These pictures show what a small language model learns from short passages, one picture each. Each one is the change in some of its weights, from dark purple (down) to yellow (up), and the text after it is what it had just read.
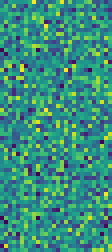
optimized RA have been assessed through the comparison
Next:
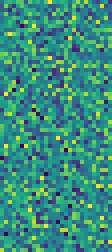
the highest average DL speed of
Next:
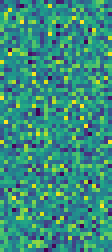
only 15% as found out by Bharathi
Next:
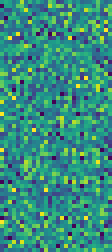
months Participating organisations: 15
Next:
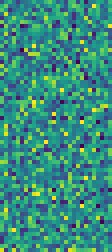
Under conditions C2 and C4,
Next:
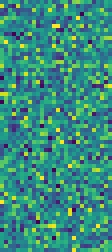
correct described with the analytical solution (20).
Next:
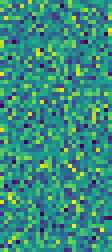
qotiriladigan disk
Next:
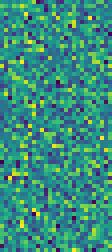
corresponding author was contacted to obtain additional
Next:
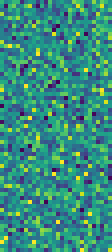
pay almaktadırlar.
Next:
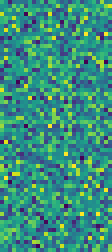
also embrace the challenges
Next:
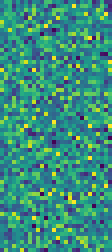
угоди та співпраця
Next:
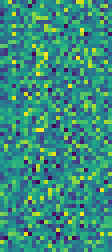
environment such as a symmetric multiprocessor environment is the
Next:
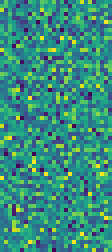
an unnormalized $p(i)$, the
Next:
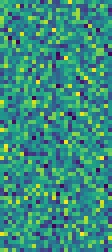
In this paper, the characteristics of SMS spam
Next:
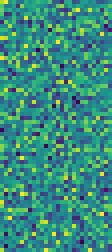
sense, we propose the following actions: Distribution
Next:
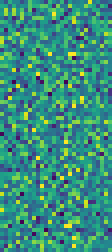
electronic structure formats,
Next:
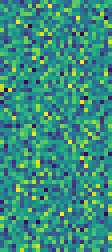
TFD CEOT CEOW
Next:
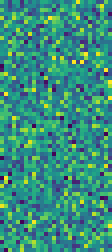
Table-3: Results of System
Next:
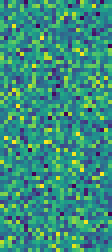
the shortest path. Thus, for $k =
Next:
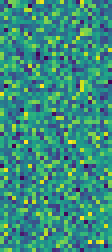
topical or dermatological products, including
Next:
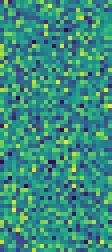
challenges Other comments /
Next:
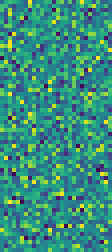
We denote by $\mathbb R$ the set of real
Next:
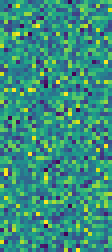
is evident that Artificial Intelligence
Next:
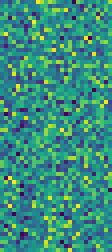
continuity, we may assume $ x $ lies in
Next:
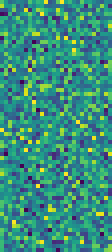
there is a canonical choice for such a
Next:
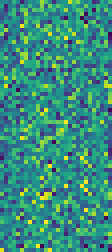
близким залеганием
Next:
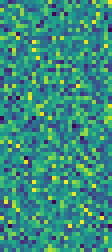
once daily saline soaked
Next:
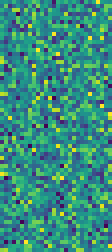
only finitely many positive real zeros. In
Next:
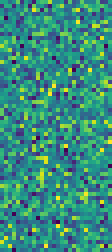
and the comparison between analytical and experimental results
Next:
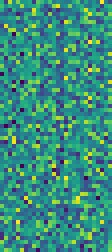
m, n, o, p, q$ such that
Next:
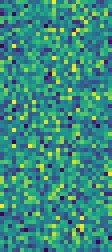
of materials of the ASCR:
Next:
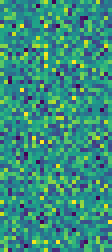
que no tiene en el esquema anterior
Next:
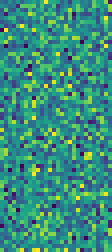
Patient satisfaction with pharmaceutical
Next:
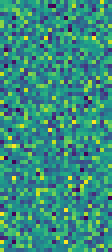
due to its persistence and imposes a
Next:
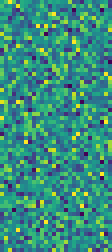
seja considerada ideal, a instabilidade
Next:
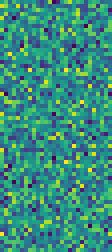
erythropoiesis. In addition,
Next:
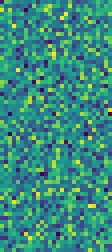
by the same airplane. Due to
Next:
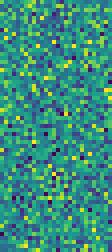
Indeed, $|K|^\omega$ is the number
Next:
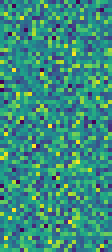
result follows by Lemma \ref{2.12}.
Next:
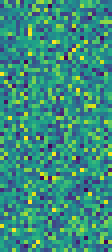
standard and the social order. Key words: educational
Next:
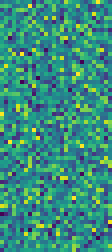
topics of the pre-pilot
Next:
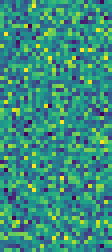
kneel before nature and repent. High
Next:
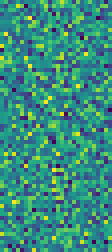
sequential filtering. The PhD
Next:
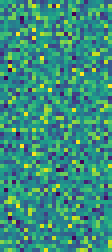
change is significantly different from the downrange direction
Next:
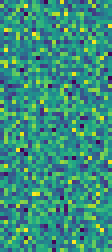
emas, chunki ushbu
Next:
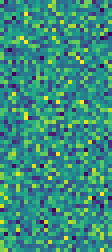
experiencias previas que sean relevantes
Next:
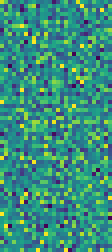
personality development //Science and innovation.
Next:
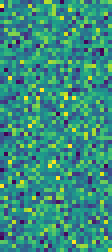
injection croissante $h: \alpha
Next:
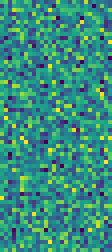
volonté explicite de les utiliser,
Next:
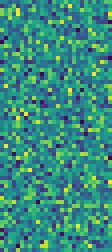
Nieważne, czy
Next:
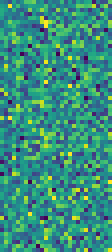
carbon fiber reinforced
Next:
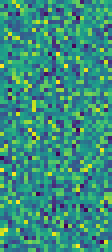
is revealed that the concept of
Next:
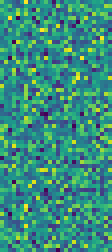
seen as a manifestation or emanation of the
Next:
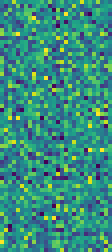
on $\sigma$, there exist positive constants
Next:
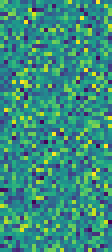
terkait spesifikasi produk,
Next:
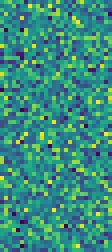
for this operator. The calculation we require then is
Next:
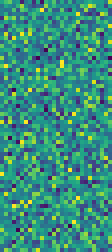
K.A. Telezhka
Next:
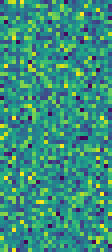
turkum lug'atlari paydo
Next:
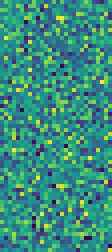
depressão pós-parto e
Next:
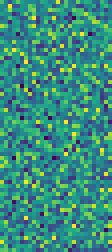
and causes illness or death in the
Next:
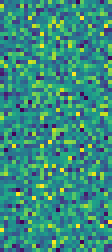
#1} \medskip \centerline
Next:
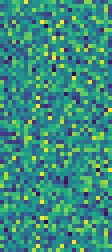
acid, citric acid, and
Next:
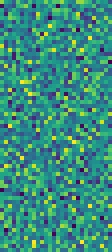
society. It aspires to build
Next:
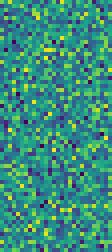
and SF/CC gasoline engine
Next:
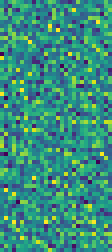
this context it is proposed to implement a methodology named
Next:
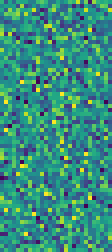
*Lyropecten nodosus*.
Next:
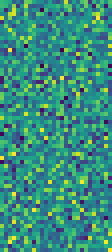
pembelajaran interaktif
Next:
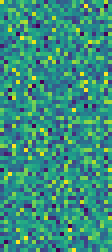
modern teaching methods in combinatorics is an effective
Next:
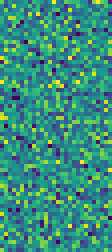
a measurement, we remove the corrosion
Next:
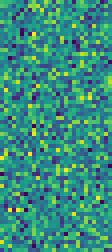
So we assume that $n \ge 2$ and that
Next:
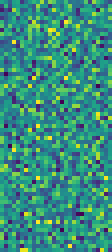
Canine enteric coronavirus
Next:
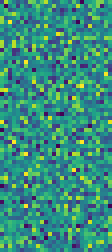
parameters as used in the first column of
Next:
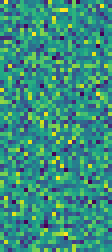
then $a\vartheta'_{c}\subset
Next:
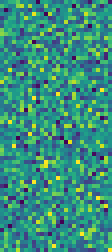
the} case $\c=\mathbf1$ and
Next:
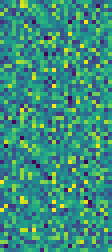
shaxsining maktabdagi faoliyati
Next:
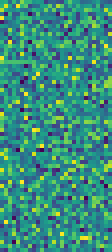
are crucial in order to properly evaluate and
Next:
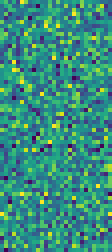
of the Association for Information Science and
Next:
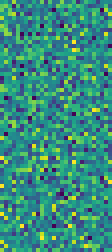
a holistic approach is most appropriate to design the
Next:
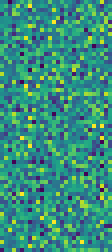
como sobre el incremento de los niveles
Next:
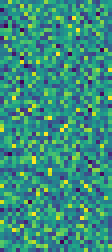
Sing Twelve hundred
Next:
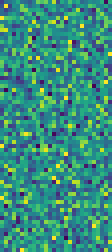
factores (*Tabla 5*) con
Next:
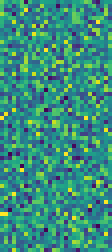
employment indicating that those who “don't
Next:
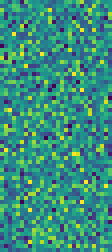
AQShda esa Very
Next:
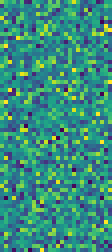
do âmbito do atendimento,
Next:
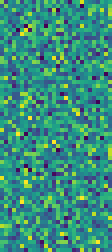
этих видов. Это
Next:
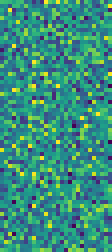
of teachers. The survey method was employed to
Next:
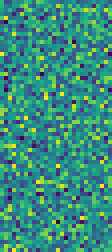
to be a suitable candidate for
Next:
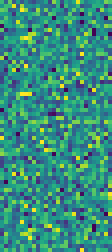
yuqorida nazarda
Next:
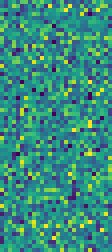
solutions of $L_\lambda \, w=0$.\\
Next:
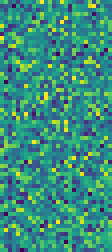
En clair, la mise en place de
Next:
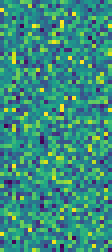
question suivante : comment les rituels
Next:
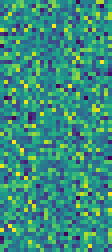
press in Turkestan. The first was
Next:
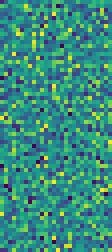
de inclusão*. Brasília:
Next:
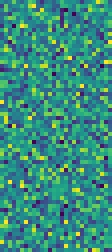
3 we construct an infinite left resolution of the structure
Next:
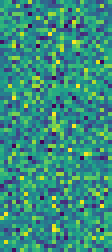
print(" Constrain:", 19
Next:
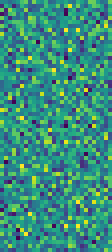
qiymati mashqlarni
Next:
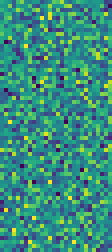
p$ there is an injection \[
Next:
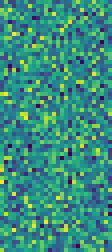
be educated. - The SADC is
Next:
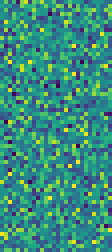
и средства их проверки.
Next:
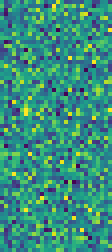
in UK general practice. *British
